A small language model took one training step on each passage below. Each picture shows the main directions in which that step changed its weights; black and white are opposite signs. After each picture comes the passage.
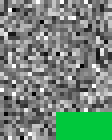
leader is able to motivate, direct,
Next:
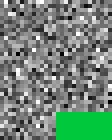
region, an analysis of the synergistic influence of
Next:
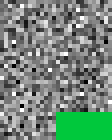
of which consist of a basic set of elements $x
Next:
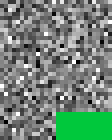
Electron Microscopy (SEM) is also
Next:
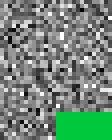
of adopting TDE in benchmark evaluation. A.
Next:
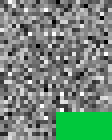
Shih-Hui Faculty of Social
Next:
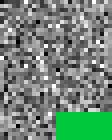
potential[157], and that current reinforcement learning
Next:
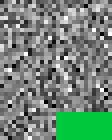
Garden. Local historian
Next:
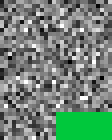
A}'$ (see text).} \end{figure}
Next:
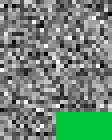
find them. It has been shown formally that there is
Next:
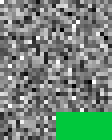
the Al atom is enhanced by a factor of 5. The
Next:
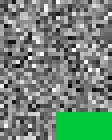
For example, when using binary superposition coefficients that have only
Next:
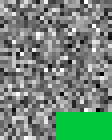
and relevant selection criteria have been applied to data such as that
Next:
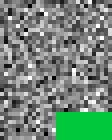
upload a CSV file with a cell type
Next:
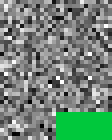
for the data. 4. Algorithm There are two algorithms
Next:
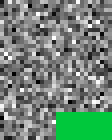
zero temperature providing sufficient impurities, but there is only
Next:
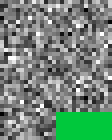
Tension infringes this right in the novel as he
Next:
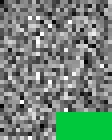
cross-section. The required two-loop
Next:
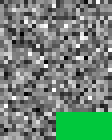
namely environmental changes, where the weather has a big impact
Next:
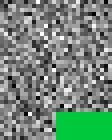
is not there. The lowest stability is seen in the state
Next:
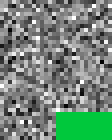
Taking advantage of the brightness of this star, we
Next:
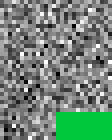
Sector at FMABC between the years 2011 and
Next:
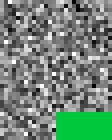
would allow us to determine the gas density profile
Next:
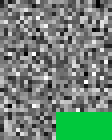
is force free. We consider several anisotropic shapes and
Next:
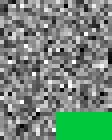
so that $a$ coincides with the origin, the
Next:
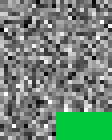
used; School output [i.e. the grades
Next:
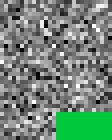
microorganisms which, when administered to humans
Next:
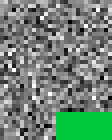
required: samples were made with both weave
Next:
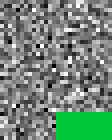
resection of the greater omentum although there were no
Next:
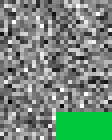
which can be argued to provide a mechanism for generating
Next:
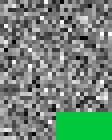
accounted for more than 50% of the RSI .
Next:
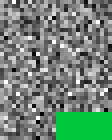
research work devoted to applying ML and DL techniques on
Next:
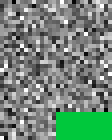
defects trapped at the cavity center. The transition
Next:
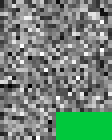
another mathematical approach. The primary conclusion of this review is that
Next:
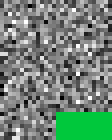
to standard actor-critic methods, tailored to
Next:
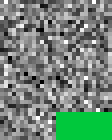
including condensed matter and fusion physics. 6.
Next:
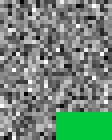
of the normalized eigenvector matrix $U$ constitute
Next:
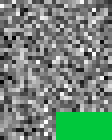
panel (c) shows more realistic performance as we expect the
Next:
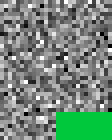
as bioenhancer. *J
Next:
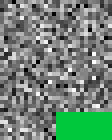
magnetic charge $Q_m$. We find that in
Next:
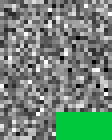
leading cause of death globally and is affecting
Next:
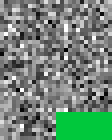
in the dielectric environment around a high quality whispering
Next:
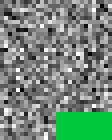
on their skills and capabilities rather than their gender when it comes
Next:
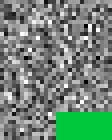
affect the use of ICT facilities for the teaching and learning
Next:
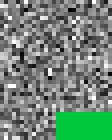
(see below), it is a lower bound on the
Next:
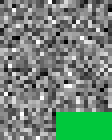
a spectrophotometer (LT 291
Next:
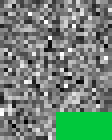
of Dust. Volume Three: The Rose
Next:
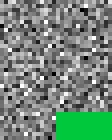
purple Clust er5 Ebo nyi
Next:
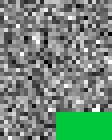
between baryons, mesons and resonances are implemented in
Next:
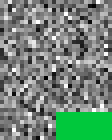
\nabla \cdot (H{\bf R}\nabla
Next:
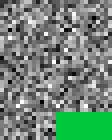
Physics, University of Exeter, Stocker
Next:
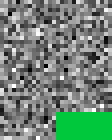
in this deliverable draws from processes of coproduction and
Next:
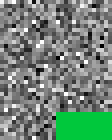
parametrization (\ref{AGRS}) has
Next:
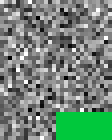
conclusion and justify it with explicit calculations. We should
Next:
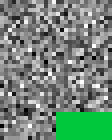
of the pain through instrumentation and probing with
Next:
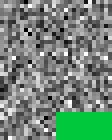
³Saveetha School of Engineering,
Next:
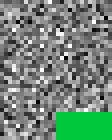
J., (2022). The Social Support and its
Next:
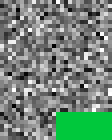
levels are supposed to be independent of the crystal host.
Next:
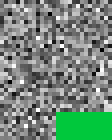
LCCS2. MODIS data were
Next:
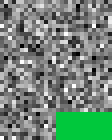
quarkonia and the $B_c$
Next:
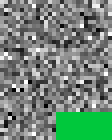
code prompt. We compute token overlapping because
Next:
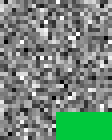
mainstreaming of the renewable energy Prosumer
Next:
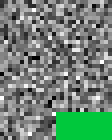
after the transition rules have been applied. These choices result
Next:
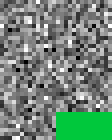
of the sample and M is the Slope of the
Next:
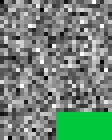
is clear from the procedure above that this method could be directly
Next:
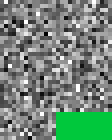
scale the IB moment of inertia with a
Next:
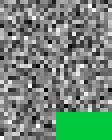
$x$- and $y$- directions, using a
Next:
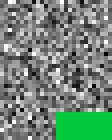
Solve \eqref{eq:beta_object}
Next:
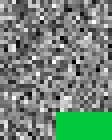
hindrance, the presence of correlated noise actually
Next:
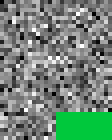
The Hubble diagram for this sample is shown in Figure
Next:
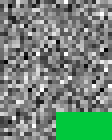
increased prevalence of predisposing disorders,
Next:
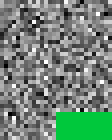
previously recorded 3D point clouds. These are captured by
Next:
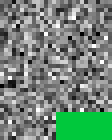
of the decay. In this manner, the
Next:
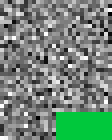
pharmaceutical dosage form Methods: The
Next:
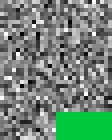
involvement. The present study found patients usually perceive their medical
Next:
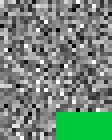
main results of our work can be summarized as follows:
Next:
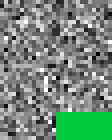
applying to international research and education projects. This is
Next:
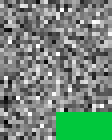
is expected to stimulate further theoretical and experimental work aimed
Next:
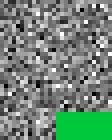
losses. Differentiating the Lagrangian with respect
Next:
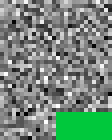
continues. The weight upsurges or decreases the
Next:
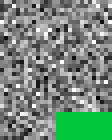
observed. It is shown that the heat capacity and thermal expansion
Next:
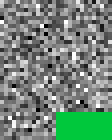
constant and is indicative of solute-solvent
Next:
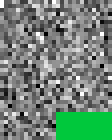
lifetime if the core is too small. However, cores
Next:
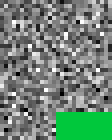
citing paper. In addition to using full-text
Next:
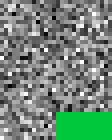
but capital-rich economies of the Gulf
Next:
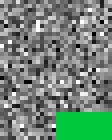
of interviews with the individual milk producers in
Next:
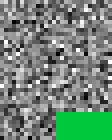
through AI and Quantum Technologies 200 guests, a
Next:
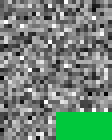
Pattern by Jorgen Lindskov
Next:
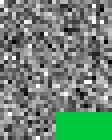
S. D., Dornbusch, S.
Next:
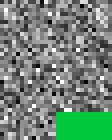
the most investigated and actively deployed in the industry.
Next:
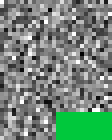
phenomenon of computational peaks also exists in modern iterative
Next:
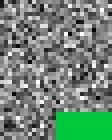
function $\boldsymbol{f}$ is said to be
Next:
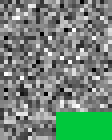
in medieval times through French. According to
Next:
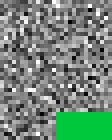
phase 'c' was introduced to the SAPF without
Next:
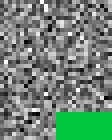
a probabilistic inference engine that provides confidence interval for every
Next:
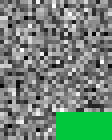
вирази для
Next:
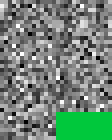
the luminosity distance at redshift $z$ as
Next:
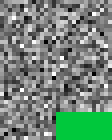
a lot of, a lot of books about
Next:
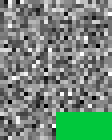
understanding of the often-invisible ecological 515
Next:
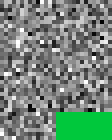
time, there are interests and experiences in simulation of continuous
